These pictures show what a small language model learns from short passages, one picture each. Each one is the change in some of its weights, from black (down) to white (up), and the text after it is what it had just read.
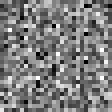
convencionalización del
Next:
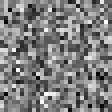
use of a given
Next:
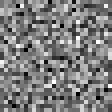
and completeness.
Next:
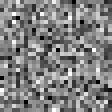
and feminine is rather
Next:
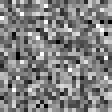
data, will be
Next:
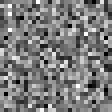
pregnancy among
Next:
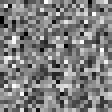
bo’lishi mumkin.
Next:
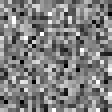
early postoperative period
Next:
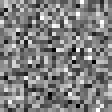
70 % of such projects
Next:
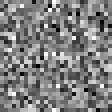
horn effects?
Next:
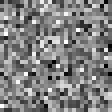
extent of l from
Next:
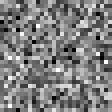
all, chose
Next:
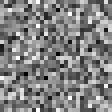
findings or recommendations do
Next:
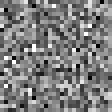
consumers when choosing
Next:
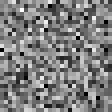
is the Ekman
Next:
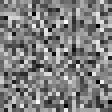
once they were
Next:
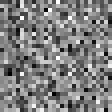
*Section A*
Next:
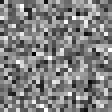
cu o varietate
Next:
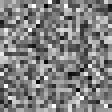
the market index of the
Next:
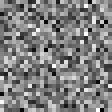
for the SVM
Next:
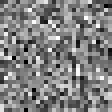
their identity reflected from
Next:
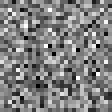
a máxima
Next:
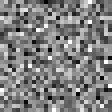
and previous studies, it
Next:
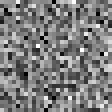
disease management Deliverable
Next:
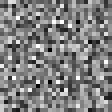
la tratamentul
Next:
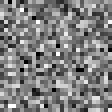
balki chuqur
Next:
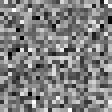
pessoas acamadas,
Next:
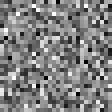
properties of CWT
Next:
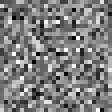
on any debt
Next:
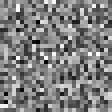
beyond graphene,
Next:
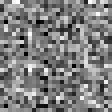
якість і
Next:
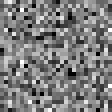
O'zbekiston fanlar
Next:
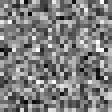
rope deviation
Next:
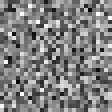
co wtedy
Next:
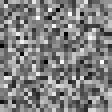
libraries were
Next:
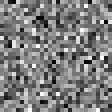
overestimates DOD
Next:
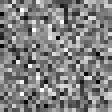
translates into more
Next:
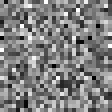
is essential to ensure
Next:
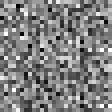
nature of software development for
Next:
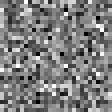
fenômenos ou
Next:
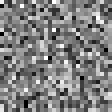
from aqueous solution
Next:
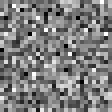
10) системи
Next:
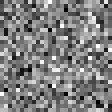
e com apoio
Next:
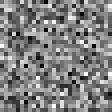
dahir du 27
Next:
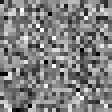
event or for the treatment
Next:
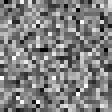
to a high degree of
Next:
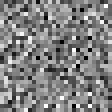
possible to prioritize
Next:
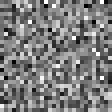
plotted in
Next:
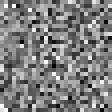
a New Senior
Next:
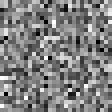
direction of crack
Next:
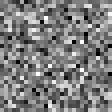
which were initially identified
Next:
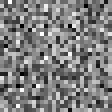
about two decades,
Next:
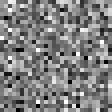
Эти последние
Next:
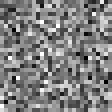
cet article :
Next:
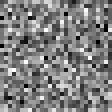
Commonly used
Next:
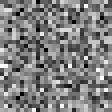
OF THE SOCIAL
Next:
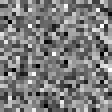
Results and Discussion
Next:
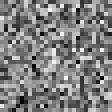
managed with ATT
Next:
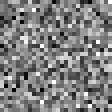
were assessed for
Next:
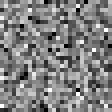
refers to the extent
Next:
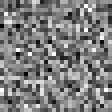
and CUMF method
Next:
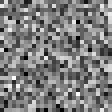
complexity in validity and
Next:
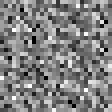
OF ATTENTION
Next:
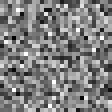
Frequency Table
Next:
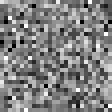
the Minimum
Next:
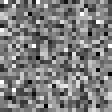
Bu uzayan
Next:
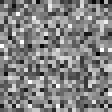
L1 can be
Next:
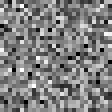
using a golden
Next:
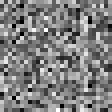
of image transmission on the
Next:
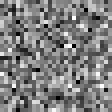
milliliter, was
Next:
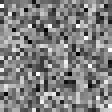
odd multiples of
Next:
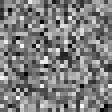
be analyzed as a
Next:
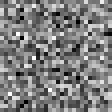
positivo no uso
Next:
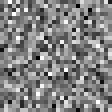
Index Table 7:
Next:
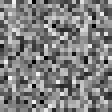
играх в
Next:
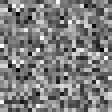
sie sich
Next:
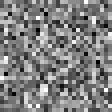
*The River of
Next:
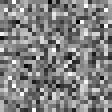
of Uruk to care
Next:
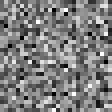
Unidad académica donde
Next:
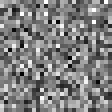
of ballistic
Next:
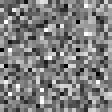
amplia variedad de
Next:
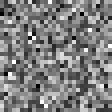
The study of the decisions
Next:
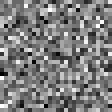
readers with deep
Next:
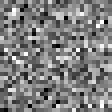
qilishi mumkin, bu
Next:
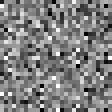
grid and market
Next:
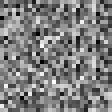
lived experiences of
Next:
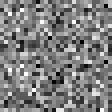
também necessitam de
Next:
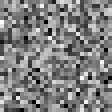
by a node after the
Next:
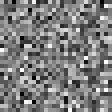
Энг кўп
